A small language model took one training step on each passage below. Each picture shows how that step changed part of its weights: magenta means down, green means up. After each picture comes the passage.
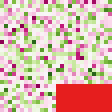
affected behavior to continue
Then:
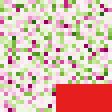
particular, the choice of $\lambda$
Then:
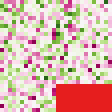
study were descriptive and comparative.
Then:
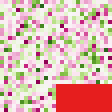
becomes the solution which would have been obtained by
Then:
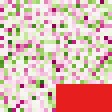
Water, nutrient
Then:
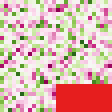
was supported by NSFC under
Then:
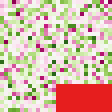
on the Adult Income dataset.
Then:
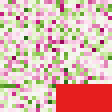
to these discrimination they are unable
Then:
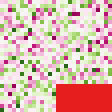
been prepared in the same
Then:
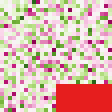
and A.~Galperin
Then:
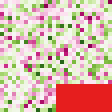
accuracy. Why can extra noise
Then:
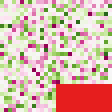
que pendant la phase de
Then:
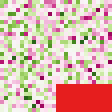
in the theory. The final data and the
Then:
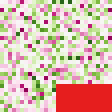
Sample\footnote{This table is
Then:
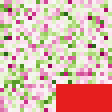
main carbon sources for CNTs
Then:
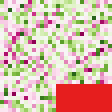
Ref. (Peng et al.,
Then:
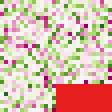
the improper stack of digestate
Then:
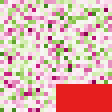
spots become apparent. These
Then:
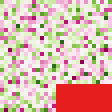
$\zeta$ is much smaller than
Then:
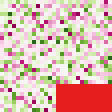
for the value $\lambda^2_{\rm
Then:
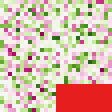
learning or online learning are not equally
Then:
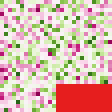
adopted by 23.33 per cent
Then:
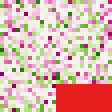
not regulated were also in all cases below
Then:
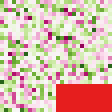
individual-level relationships, as important
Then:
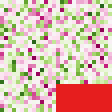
resources in the construction of the literacy
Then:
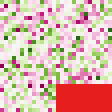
at reduced temperature less than 45°C
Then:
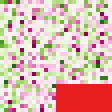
+ 2\rho\omega v_r
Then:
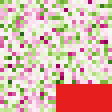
aged 16 and over. Data are available
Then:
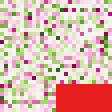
a feminist research approach
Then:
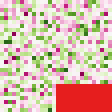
have solely emerged from the
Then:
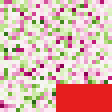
weak relationship between half-light radius and
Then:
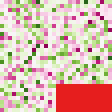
present in clay-rich
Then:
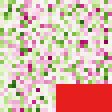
Donat Marsia
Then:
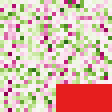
PPF without reaching the underlying
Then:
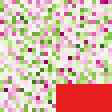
to win the race without
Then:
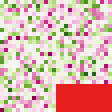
sectors: final-goods sector
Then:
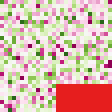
Thunberg is skeptical in relation
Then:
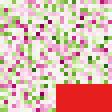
to protect soil from erosion
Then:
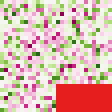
Division I (Dix,
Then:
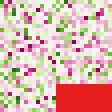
Density = 19.1 g/cm
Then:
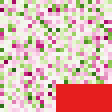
at mown meadow /
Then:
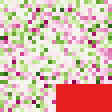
5 (Wellington ed.,
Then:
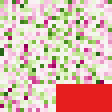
SBC is used in every area of
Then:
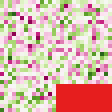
60$ Gauss/cm were
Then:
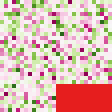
from a strong correlation between selection and
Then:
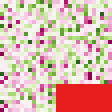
check if our upper limits of
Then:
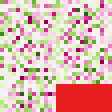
one mode has zero excitation energy while the
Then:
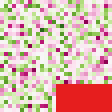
best hedging strategy, the
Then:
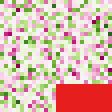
the VASP calculation does not contain
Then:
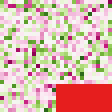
this equipment, the AI would be
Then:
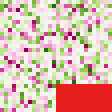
the times-savings we have obtained
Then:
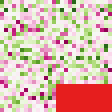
stone to the left of model Fig.
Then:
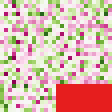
$$\frac{\partial L}{\partial
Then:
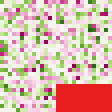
energy spectrum of both electrons will be continuous
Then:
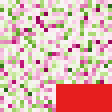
a new approach to sanctions,
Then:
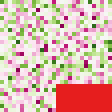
hospital stay (days)
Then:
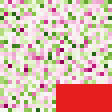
is available. Figure 4. Picture
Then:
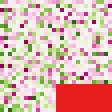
depended on students’ schedule and
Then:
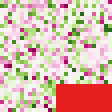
is normally quite small in comparison to
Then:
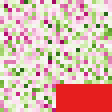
imports for the state budget are
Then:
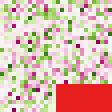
all R&D employees, and
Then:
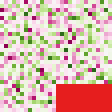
``equilibrium models'' although they do not
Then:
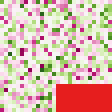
communicate with others. This way of
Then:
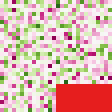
light port, and they were placed
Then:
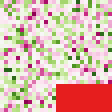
ammonium salt of
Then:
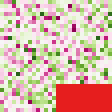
$t_{2g}$ states should be
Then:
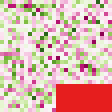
this, the health and wellbeing of
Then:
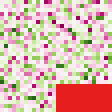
to map the data $x_T$
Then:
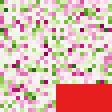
strict condition for envelope
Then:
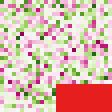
the bus, calibration errors have
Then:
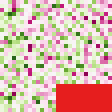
in the case of BBA
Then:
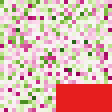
boson energy relative to the
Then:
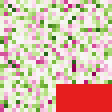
work) 2 Moderate pain
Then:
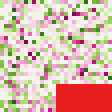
Modification of expected conflicts between
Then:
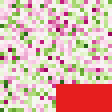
that part depends very little on
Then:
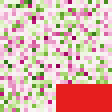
luminosity function and neglecting the
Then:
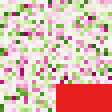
neural network model (Purwanto
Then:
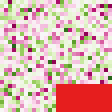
{\mathbb E} (|\XN
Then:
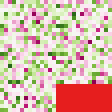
identify key indicators on enabling environment
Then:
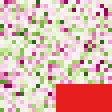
therefore the Null hypothesis is
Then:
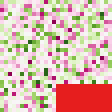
& Stephens, 2015), group
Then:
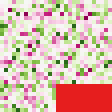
available in the online version of this article
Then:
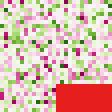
use in food systems. Vast quantities
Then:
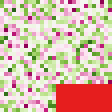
bottom-up steps take the longest
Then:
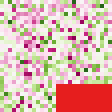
and narcotics used more
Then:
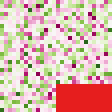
ultra-cold atoms
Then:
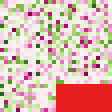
employing a hybrid genetic
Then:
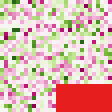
imbalance between supply and
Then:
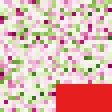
it is this complexity that leads to the
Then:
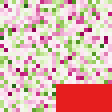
graduated string from 10 spots
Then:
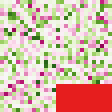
4COCH₃); Mass
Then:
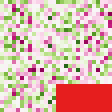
of the egg and amount of
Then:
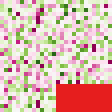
Throwing Motions}
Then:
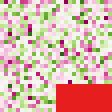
very much for your careful
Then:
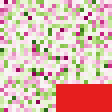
system solvers. We numerically validate
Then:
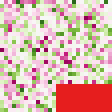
not optimal in general, we shall next
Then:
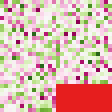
repeated up to 10 times,
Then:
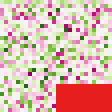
for $\epsilon\to 0$, the
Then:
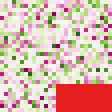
graph has the property that the planted
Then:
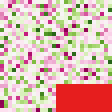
in 2021, we hope that it will
